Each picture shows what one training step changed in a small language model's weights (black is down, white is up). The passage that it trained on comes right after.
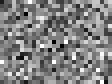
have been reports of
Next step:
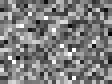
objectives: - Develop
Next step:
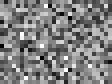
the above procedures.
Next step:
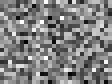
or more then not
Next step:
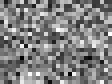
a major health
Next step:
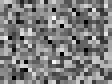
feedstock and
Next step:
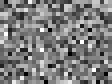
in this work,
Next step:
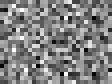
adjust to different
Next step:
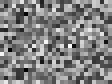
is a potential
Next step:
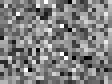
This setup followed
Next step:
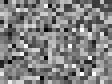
the article
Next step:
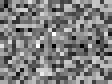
two groups of
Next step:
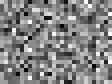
once and for
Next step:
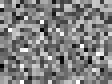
greater. However,
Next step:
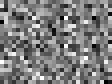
to calculate the
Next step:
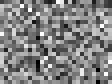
collar level of
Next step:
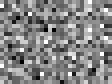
methodology for the creation
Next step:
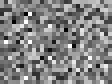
systems. The proposed
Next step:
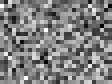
hearing. As
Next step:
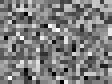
conclusions of
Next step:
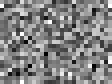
use forward Figure
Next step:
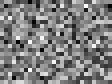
protocols as well
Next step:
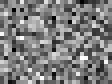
writing the
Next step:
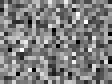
However, for new
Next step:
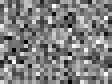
by Reishus
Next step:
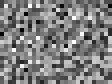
Design with
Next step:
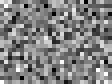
of porosity
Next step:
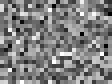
productive - our
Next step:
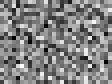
starting point some
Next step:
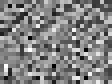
particularly on the legal
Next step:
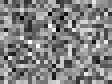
which the investigators
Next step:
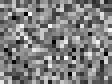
achieving the highest
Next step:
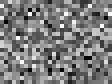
first well documented
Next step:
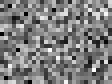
needs and are
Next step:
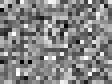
of transmitter
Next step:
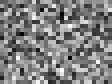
According to these
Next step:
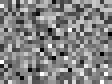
E measurement principle
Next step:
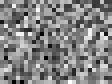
and management in
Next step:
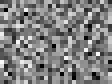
can monitor those
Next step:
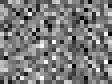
ended the dataset
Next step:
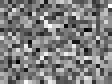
ecology can
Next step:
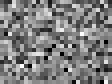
of a study by
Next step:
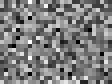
simulation with hardware
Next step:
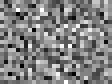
as a case
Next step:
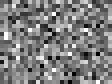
ensure fair and
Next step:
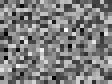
where the two
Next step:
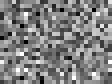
would restrict
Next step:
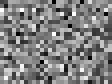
h after administration
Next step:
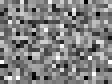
more granular
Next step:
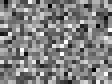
in predicting
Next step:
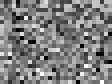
lower value of
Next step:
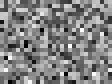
to the needs of
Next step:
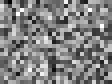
of digital technologies into
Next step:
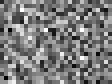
methods utilized are
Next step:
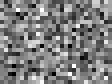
as a growing
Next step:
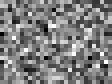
images and text.
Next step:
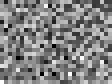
the treatment of a
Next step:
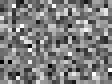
groups to understand how
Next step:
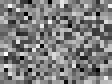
pushing policies
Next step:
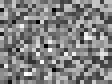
legal and ethical
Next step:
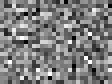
at certain times of
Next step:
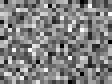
the input to the
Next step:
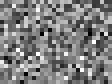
and pay our
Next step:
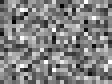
schemes often require
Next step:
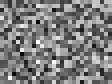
age of 12.
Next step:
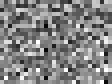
this study, the
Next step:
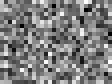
organizational or
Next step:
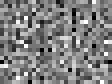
libraries through
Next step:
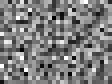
allows the assessor
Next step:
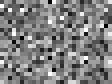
curve of
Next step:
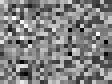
whom one developed
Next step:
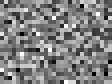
herb are
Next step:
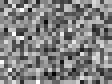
by investigating
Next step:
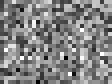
The TPS method
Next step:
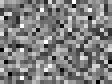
available for anyone
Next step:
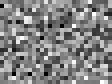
department with
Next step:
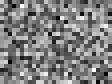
in agricultural production
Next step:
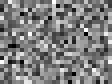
attitudes regarding
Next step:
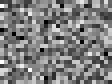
extension of the
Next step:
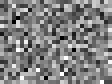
created between students,
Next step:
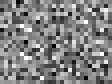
groups have high
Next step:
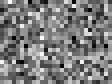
see anything
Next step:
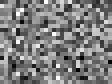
4 Calculate
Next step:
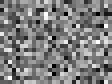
This study analyzed clinical
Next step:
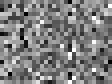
might* create new
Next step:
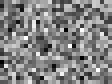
The finding of
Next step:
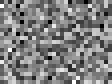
present study evaluates
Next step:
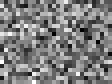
our calculations to
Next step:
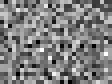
the HERA
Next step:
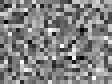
are some guidelines
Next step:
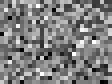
Department of
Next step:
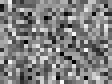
or if $\rho
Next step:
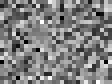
change and how they
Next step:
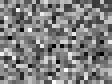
an effect on
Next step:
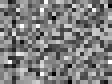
gaining importance as
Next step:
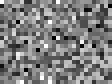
academic and industrial
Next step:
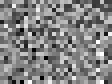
and children in
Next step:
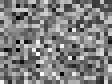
more active and
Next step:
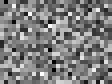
techniques applied in diverse
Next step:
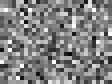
based on residual
